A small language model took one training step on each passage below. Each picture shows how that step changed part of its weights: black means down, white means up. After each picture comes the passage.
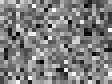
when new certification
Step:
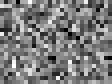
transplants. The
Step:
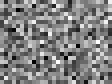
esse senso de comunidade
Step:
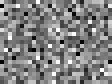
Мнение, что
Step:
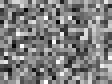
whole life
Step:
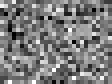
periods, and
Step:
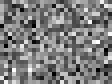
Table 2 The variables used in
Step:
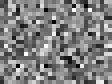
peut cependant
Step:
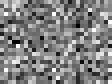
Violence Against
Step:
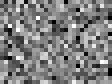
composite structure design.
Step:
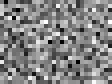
for Development in Special
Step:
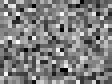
Indian soft drinks
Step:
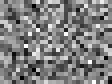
the geography of
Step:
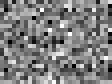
janë më
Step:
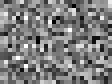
wind power. In
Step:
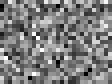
Sandler et al. found
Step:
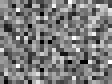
health, wellbeing, and
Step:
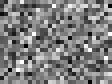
Inclusive, o
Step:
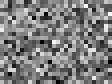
(Laurila et
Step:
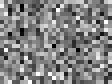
Nawet owi
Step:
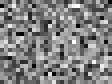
purification, fast and
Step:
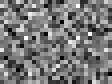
integrado por especialistas de
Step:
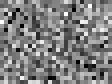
the retreat in a
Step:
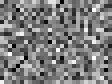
They inhabit
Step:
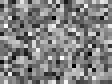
the state of their populations
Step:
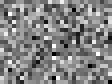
destrezas y
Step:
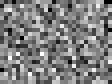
district Bora
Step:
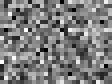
who does not get a
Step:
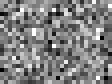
эса бир неча
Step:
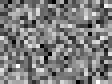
Author Contributions
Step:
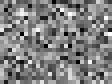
be readily available
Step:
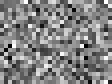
and oversaw the overall
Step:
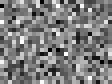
lebih giat
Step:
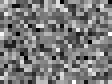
15 days and disappear within
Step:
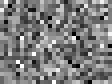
the transient power and
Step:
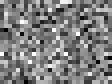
of patriarchy within significant
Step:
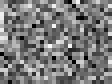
воздействие на
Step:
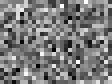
prayer techniques.
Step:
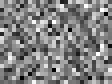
and the one from the Brinkman
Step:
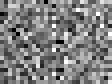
на восприятии
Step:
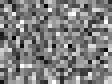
va axborot bilan
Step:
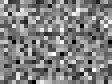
Bagian Tumbuhan
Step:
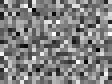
обогащает их
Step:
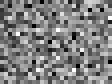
Previsão de
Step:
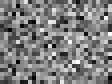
pedagogical education,
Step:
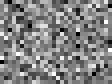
main composition as the
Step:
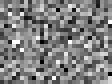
el actual parlamento
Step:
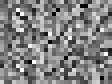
que permitió que se
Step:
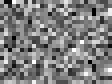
should not be systematic.
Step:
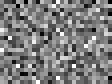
спостереження за
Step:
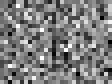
perda de dois animais
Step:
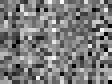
ishlab chiqish,
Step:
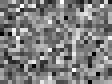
roles assigned to her
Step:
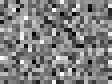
процессе. На
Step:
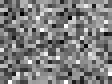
proposed methodology on the national
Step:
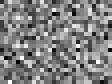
income and Tenure of using
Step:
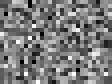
due to primary infertility
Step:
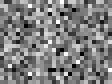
of the framework conditions for
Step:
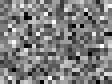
shevalari o'zbek
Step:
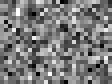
tan olinadigan
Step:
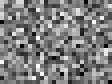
Ingeniería - Universidad
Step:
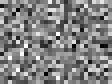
the Influence of the
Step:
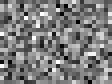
the arrows of direct and
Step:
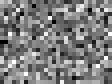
о природе,
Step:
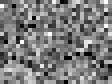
is a combination of applicable
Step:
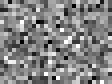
dessas intervenções. A
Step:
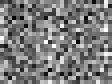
a way that is not
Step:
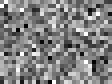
Hay que cerrar la
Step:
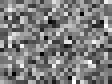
(part-time) –
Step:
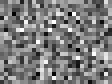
every patient meeting
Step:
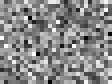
this, BMD is
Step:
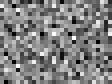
public health problem in developing
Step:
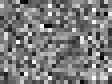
field of alternative environmental
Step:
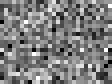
2). The plot of
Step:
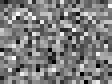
be published. These
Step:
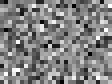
packets received by
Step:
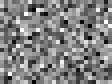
garantir que há um
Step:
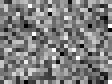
of sustainable economic
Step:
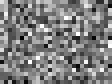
the appearance of
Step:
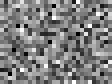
in Nairobi,
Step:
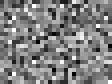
be distributed equally. We
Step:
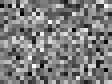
projects funded by
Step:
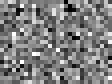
groups. The policy states
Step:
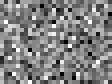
Este trabalho teve
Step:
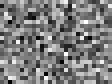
hisobga olish:
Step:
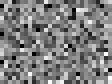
axborot qabul
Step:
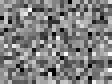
dans la mythologie
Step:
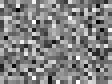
Amparo ao Parto
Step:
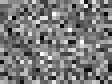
working in this area.
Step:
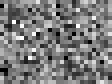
samaradorligining 13
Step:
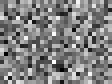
им стойност, а
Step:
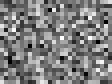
symptoms and the
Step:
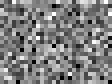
Physicians, which
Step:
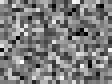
limitations exist within the
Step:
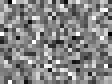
and to implement principles of
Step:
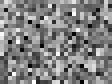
biridir (Paç ve
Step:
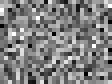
pressure, wind
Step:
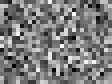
multilingual competence,
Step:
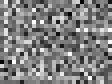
Exhibit staff worked
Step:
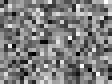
kepentingan dapat
